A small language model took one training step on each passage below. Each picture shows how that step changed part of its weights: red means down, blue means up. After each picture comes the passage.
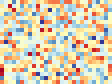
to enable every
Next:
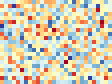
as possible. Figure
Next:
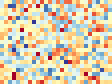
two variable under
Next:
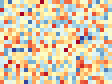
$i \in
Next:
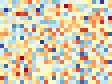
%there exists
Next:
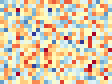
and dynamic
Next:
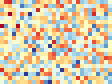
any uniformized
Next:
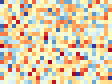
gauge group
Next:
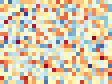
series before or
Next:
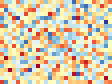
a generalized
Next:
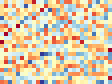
суд не
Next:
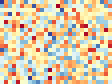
ezt a
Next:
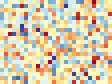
et seulement
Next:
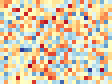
of teachers
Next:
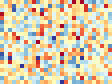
static, but
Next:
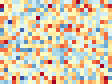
usage of
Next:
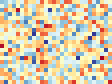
and the super
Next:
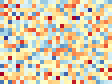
\eea under
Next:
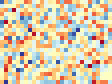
we know, the
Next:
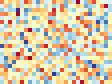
com finalidade
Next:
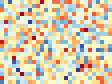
$E$ it
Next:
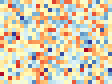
for the unique
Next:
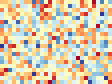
dos dentes por
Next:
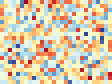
such that two of
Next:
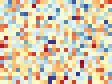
a Banach
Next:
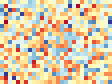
the Response
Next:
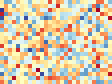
the literary
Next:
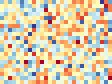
mapping in
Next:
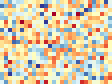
LST; and
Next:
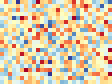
a strong focus on
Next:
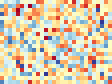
as other factor
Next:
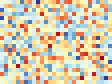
devices and
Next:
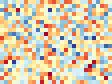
and attitudes
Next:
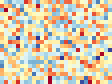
acção e de
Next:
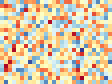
activities, health
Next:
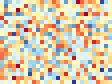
character and \(
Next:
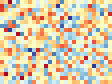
this subsection is
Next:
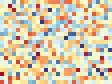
to leverage the
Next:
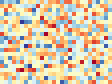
of order $m
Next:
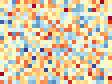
because the absences
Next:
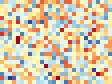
the existence of
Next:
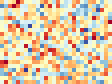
pencil on
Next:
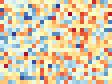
in a secondary
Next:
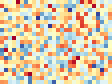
we gradually
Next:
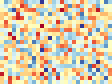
to include the
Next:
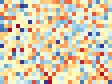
ser realizado de
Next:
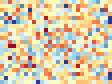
ciência tem
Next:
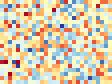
the trajectory
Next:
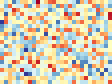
remains to prove
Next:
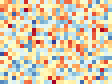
words were presented in
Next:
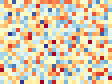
with two given different
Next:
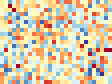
that library and
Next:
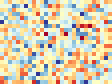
$$ wobei
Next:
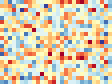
type of Medico
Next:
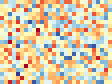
the highest
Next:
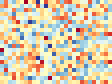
work experience,
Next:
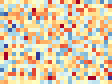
die Arbeiter
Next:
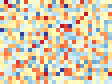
formation at the
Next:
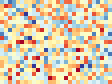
point $P$
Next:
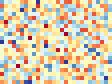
variability and
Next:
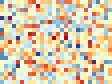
domain classification,
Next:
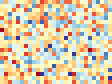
the blank
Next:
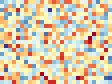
and types of
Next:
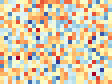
the following {\it
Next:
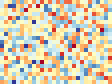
two points in
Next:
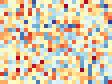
digital economy in
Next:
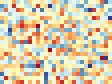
RM -
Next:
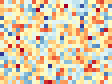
and IMF
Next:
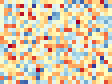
constituyendo un
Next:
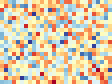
metal of
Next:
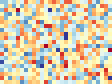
and continues
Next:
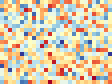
within its overall
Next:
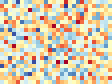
effect of
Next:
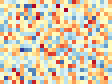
of maternal
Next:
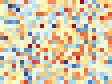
religion and
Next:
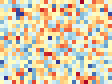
and moral
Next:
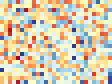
very important role in
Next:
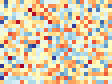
jaar te
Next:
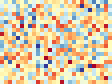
La palais
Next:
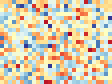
and dietary
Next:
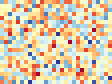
the technical support
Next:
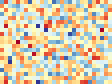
Social Sciences*,
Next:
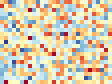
systems of second
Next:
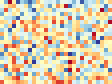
mm) at
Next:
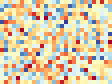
te weten
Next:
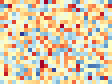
de 8 mil
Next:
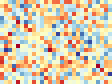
engagement in public
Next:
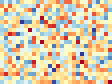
of a list
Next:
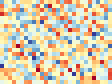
its goal is
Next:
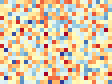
the current situation
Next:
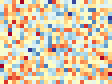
difference beams
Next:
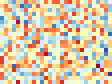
engagement with the
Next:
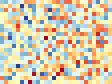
is at least as
